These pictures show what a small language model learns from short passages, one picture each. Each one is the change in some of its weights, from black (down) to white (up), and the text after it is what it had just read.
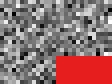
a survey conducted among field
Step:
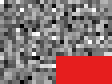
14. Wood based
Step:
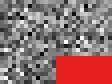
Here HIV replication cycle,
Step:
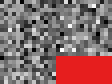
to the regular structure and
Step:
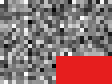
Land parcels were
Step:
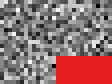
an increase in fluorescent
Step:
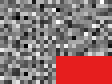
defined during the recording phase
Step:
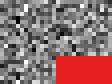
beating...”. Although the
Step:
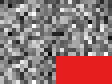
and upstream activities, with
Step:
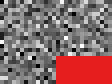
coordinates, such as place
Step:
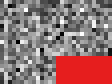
it is often related to a
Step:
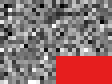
fuzzy set was proposed
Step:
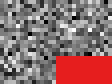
the teacher's Home
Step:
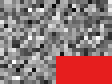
of interest. 652
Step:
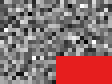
Why is investing in
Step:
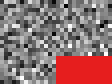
expression and the likelihood
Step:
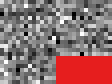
The obtained sequence is provided below
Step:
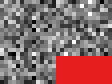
to its adherents:
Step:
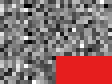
Decision-Making Model
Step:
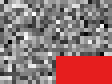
tier 1 emission factors of
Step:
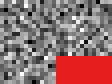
zinc por un factor
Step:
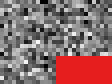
I haven't answered
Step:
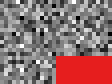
in pore size and
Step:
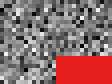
Such an approach necessarily influences the
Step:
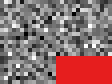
the first and most general level
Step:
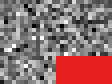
to Naïve
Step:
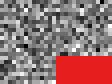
on metabolomics approach
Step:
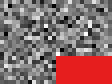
with local authorities and other partners
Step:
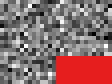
unique beat pattern is the
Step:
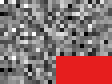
Insulator washing
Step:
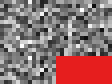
within the air pollution Topic
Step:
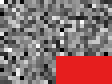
a *conditio
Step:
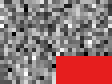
as fertiliser and the
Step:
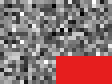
findings not only contribute to the
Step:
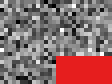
impossible to rely on
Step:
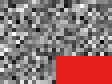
even though they appear in a
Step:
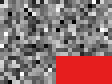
carefully. If you have
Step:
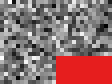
rounds. AES is
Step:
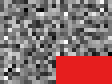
School of Cultures,
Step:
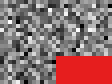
and 31% as passive
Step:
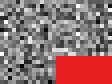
was within the normal range,
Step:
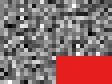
THEOREM In this
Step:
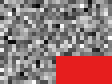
indigenous worldview of
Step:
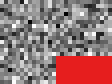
*large* portion
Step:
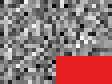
and economic impacts are quantitatively
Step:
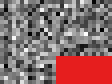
qadar sharq
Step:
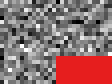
added dropwise to the reaction
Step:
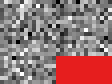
potential ϕ and the shape
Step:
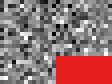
in the studied area are slightly
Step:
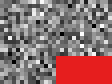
literature looking at their use
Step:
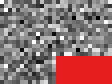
and 1.5 Effect of
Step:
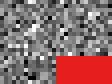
for development and the overall school
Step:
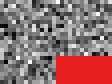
Analysis Income stratification
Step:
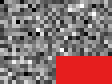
early summer, the
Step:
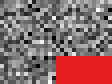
this view, this study reports
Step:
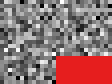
of the structure of the
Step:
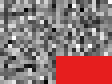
Mice. *Int J
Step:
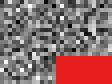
strategies are not only about enhancing
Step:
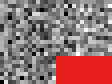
services. They could additionally
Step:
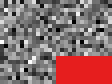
may have a pure state
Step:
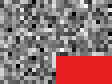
are presented and discussed.
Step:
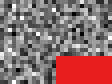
TPSA and low log
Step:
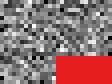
reducing energy poverty through
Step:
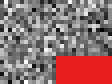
the administrative offense is taken
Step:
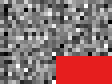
control Point) system for
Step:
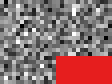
he arouses no
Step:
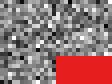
various systems of the body.
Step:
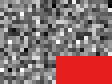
is not sufficient for the
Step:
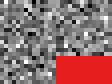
Used. This means that
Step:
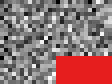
raising awareness of sustainable
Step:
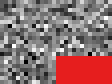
compounds, amines,
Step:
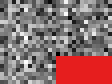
10 recordings of each word are
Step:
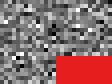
In addition, many solutions are
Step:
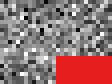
a perspective of colloidal
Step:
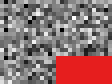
Nic Lampkin
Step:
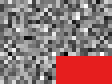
include events organized and hosted
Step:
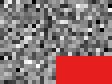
was evaluated, and high and
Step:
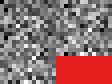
and analyzing COVID-19 infection
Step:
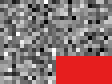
E... daughter of
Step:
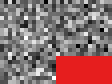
Students in Mathematics in
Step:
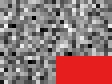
Gaussian noise that
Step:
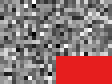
bedrock for development of
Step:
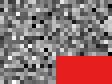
In spite of this,
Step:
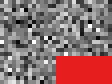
required to universities in the contemporary
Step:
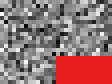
oscillator strength and
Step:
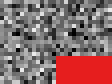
and Figure 5(b)
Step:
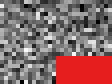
more vulnerable to more extreme weather
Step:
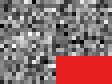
previous methods despite still using simple
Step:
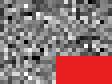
This action had the objective of
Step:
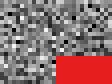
level, turbidity, electrical
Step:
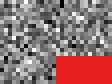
tiniest protium
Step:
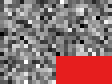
of the land use changes have
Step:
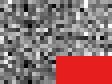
process to keep motivated
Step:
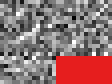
images that can be exploited
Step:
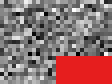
By addressing data privacy and security
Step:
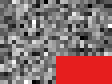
crater effect to ensure proper
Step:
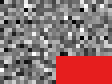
tedious; it would
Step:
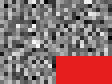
students of following courses-
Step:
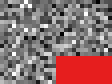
were dried in an
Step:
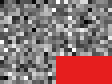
as dual mode double edge
